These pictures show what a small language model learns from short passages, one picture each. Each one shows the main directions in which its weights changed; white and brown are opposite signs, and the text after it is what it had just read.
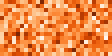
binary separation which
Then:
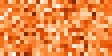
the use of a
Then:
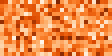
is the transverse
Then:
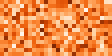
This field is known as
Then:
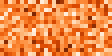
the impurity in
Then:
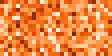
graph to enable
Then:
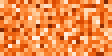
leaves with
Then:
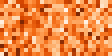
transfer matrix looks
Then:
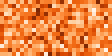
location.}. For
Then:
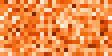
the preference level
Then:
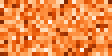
instrument. The
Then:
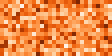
This leads to the
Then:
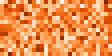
and a third line
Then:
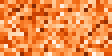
configuration. For the
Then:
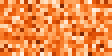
that he stays in
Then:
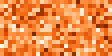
resonance due to the
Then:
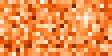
also to the case of
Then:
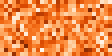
Art Painting
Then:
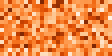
a large variety of
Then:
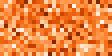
significance level, it
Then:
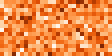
findings of this study are
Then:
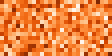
factor, and for the
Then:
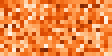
paper: All authors.
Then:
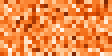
data The following data are
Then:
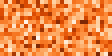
P&O algorithm,
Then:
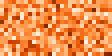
out of 76,
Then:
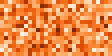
taken by scanning
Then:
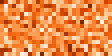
and mass loss, with
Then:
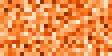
formal plans for
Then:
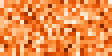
good approximation in the case
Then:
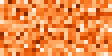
camphor and
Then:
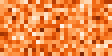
horizon, or
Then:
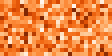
motion of hands
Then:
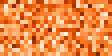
and $\tau$,
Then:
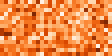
the process. We have
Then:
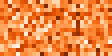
Sri K V
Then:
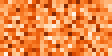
we wish to
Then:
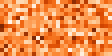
$a$ is
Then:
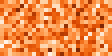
this question. Comment
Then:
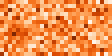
same time, the higher
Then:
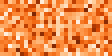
the data. We note
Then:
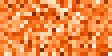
East India
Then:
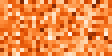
contributed significantly to the
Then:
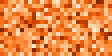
have an age that allows
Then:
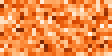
(MCMC) provides
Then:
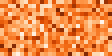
signal in real time
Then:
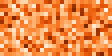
galaxy dynamics (such
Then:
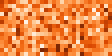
large spread in the
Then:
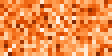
- all allowed states
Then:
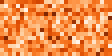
respective types of agents
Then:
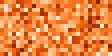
volume trends of
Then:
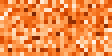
the set of all proper
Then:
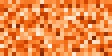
- Workshop
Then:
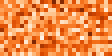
EIMI can or
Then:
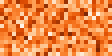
3) Micro sector
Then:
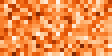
temperature field theory at
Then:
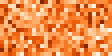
random spatial structures in
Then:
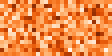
complex plane the lattice is
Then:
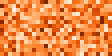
quantum algorithms, and
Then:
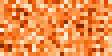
and Innovation*,
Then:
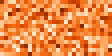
equivalent energy loss It
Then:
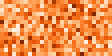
min). Then 1
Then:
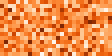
different groups of species proposed
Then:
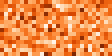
presented [22,
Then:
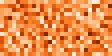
relative depression $\Delta
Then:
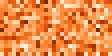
In this study,
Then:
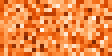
Key research interests
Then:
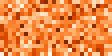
Abstract This study
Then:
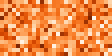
employ a large number of
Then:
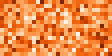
general form of this expression
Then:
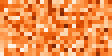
to the information. first
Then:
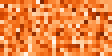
Updating their knowledge
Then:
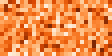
as NRTL
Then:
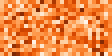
FORMS OF
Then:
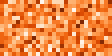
from the source node
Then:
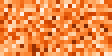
manifolds always
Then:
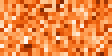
dispersion relation can be
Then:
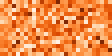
It is solvable
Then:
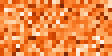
3DQHE at
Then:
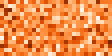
different architectures of
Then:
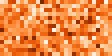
constitute a form
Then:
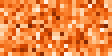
If the minimal
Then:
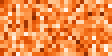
experienced a
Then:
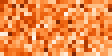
layer was washed with
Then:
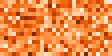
should occur in most direct
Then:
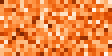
The broadening is
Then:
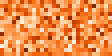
are implemented according to
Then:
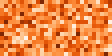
but different lithium
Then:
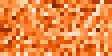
basic medical care,
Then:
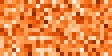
show an increase by three
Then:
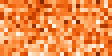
mentioned challenges, alongside
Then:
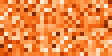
the average offset
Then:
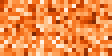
is to add the
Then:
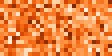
elbow, angle
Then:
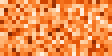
interviews with respondents
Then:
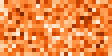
variations present in the
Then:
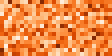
mellitus was
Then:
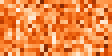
order. In our
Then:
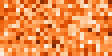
ensure the agar
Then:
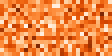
red supergiants
